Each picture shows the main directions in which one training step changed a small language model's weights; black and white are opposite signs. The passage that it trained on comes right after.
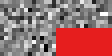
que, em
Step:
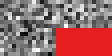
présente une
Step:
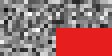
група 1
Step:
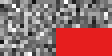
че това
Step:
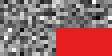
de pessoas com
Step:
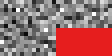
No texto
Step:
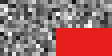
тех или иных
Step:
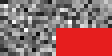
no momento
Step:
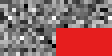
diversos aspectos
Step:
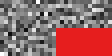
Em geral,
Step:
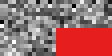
KI im
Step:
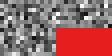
все більш
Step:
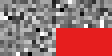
integrantes da
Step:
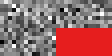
к тому,
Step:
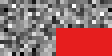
это или
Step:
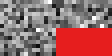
em novas
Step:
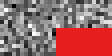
права им.
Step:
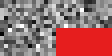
cases in
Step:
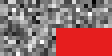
deb topilgan.
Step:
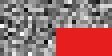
e experiências que
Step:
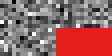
Hall y The
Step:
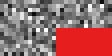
del fatto
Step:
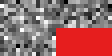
xalqlar -
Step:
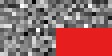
Os dados da
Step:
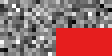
брат –
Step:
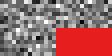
Zorja im
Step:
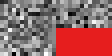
pelo autor com
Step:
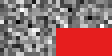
of Pedagogical
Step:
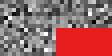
plus importantes de
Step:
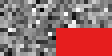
hatto oddiy
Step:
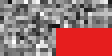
dos animais
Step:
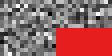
o surgimento
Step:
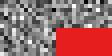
ham o'z
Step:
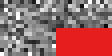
An observational,
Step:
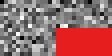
na região
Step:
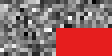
ed utile che
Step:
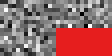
wie weiss
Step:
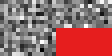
como para o
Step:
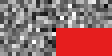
a cabo
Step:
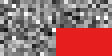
в развитие
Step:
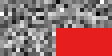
yetish 2
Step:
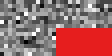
Republic of
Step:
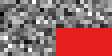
technisch de
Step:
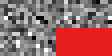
tahlil qilishdan
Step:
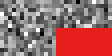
finance a
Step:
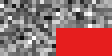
В июне
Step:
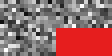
Figura 25
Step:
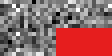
пути к
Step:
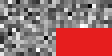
uchun bog‘cha
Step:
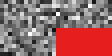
de fondo.
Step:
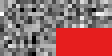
ajudam a
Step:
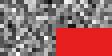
la Cruz
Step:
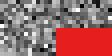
O fato de
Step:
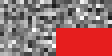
de nível de
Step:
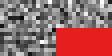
esa o'z
